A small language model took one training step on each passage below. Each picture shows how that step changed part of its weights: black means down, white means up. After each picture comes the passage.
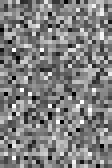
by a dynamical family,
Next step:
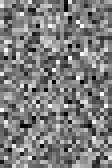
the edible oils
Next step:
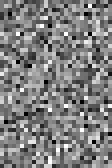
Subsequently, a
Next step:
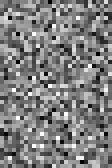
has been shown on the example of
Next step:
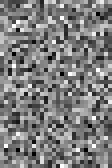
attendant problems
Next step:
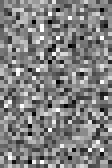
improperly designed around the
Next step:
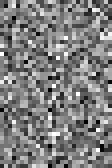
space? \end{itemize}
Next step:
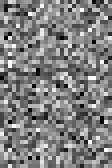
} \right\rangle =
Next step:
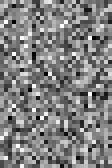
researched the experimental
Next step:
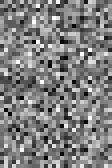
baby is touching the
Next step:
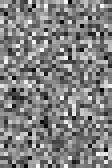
of release around various
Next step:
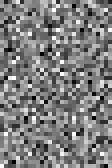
of the parameters showed that
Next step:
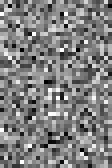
These two diagnostic groups
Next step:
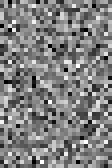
importance is increasing due to
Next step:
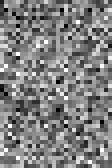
{\em IEEE
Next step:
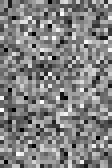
because the students are expected to
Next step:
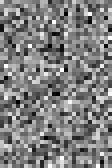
The Bernoulli
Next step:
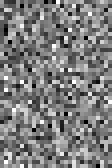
a similar fashion, all
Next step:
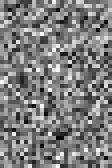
Thermal Distribution
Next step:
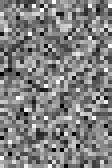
elemental analyses (Table
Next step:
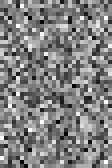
**V**isualization Su
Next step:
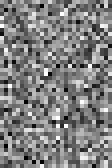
and structural mechanics
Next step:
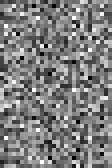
issues regarding the
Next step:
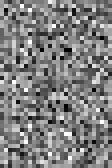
length at most $n$ in
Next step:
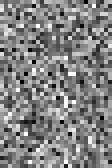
between disease incidence
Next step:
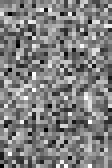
slightly different. We will
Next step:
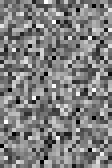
knowledgeable, but also
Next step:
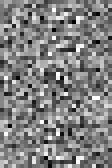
°C R=Cl
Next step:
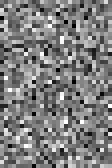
media marketing,
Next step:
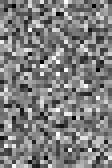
a strand to go up and
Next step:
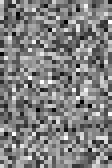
toughness. A graph
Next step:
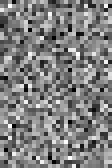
values, the computed outputs
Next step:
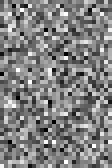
already proved all the
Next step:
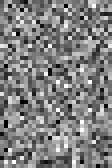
on $[n]$ is the set of
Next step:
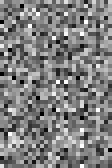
pour les arbres.
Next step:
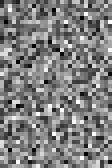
Similarly, let
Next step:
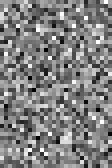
when all exponents are of
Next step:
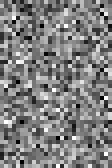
Bank (Hong
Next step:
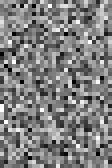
a semistandard
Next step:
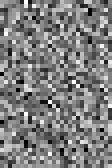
frameworks, the
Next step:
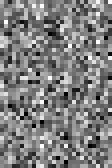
then $\mathcal{P}$ is
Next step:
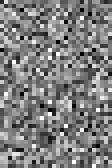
to the heat equation on
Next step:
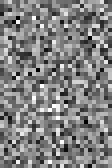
Coxeter polyhedron
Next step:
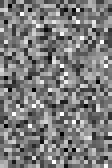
$\ell \neq m$ the random
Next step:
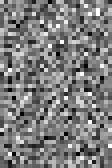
Azolla biomass
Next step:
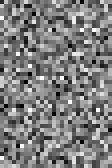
[8]. There are many
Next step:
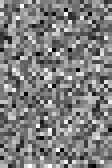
overall hearing loss were
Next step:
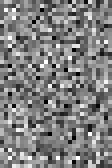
be a uniformizer of
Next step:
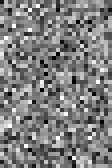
the child in predicting
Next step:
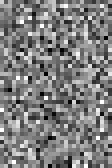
every injective $R$-module
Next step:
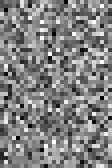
\vskip .2cm
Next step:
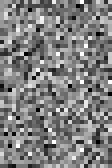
study confirms that
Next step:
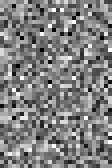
which violates the algebraic
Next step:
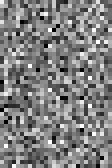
be crafted in the
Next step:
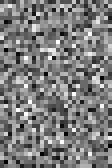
say, $\eta$ is a
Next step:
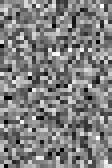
automorphism group of the
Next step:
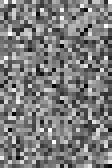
developing countries. In
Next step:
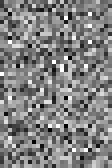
phases: the follicular
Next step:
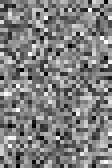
performance and productivity has
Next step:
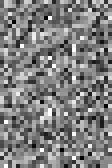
from the point of view of
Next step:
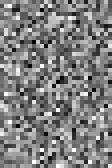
of the sup operator and the union
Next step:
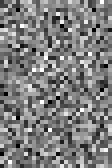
on this mean spectrum and
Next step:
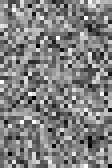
$G-X$ to be
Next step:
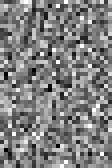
South Africa –
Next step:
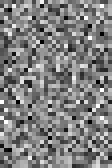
the effectiveness of
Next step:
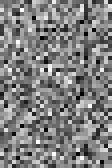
followed. At unexpected
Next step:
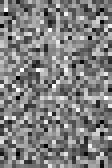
story. Like
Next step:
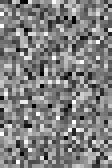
if $0<\alpha\le
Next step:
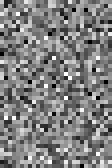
to fight for peace
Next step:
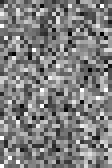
``operations'' that can be
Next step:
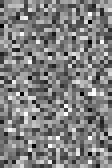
an issue in two dimensions
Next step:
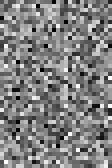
scientific and technological
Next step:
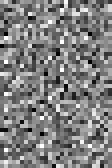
bottom of the
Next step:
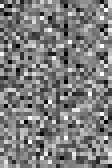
religion. For many
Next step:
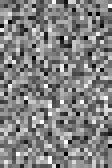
their friend, and most
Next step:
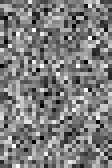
Energy surplus,
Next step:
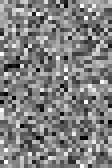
$u$ from both formulations and
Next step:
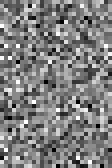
Y. C. Chen,
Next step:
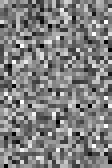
the software application for
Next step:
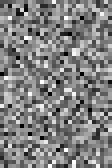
lead acetate in drinking
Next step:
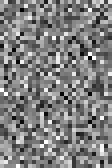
for the non-scalar case
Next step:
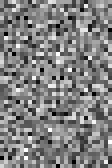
presentation of HZO in a
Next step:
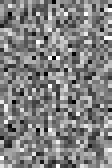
sand, etc.), energy
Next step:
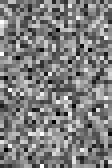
used the isomorphism between the standard
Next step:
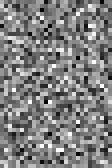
and orbits of the group
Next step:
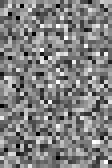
technology targets are
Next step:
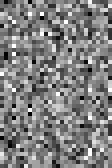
structures such as independence of
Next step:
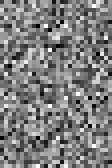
the competition now.
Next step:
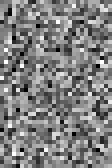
\end{equation} for
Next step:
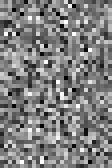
is like transition from one
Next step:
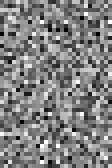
Sparse Code
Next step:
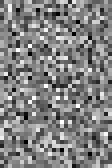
comprehensive though
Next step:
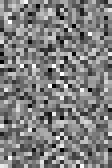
tori via the
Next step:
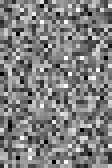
support the patients in different
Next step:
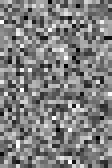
$\bJ$-sextic of
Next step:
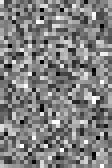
the principal ring
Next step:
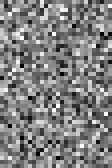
}% \begin{equation}
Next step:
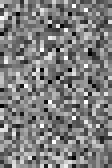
geometric nonlinearity, a
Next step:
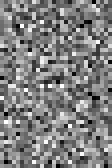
associated factors in a population
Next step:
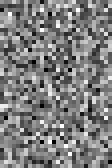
section, we discuss the
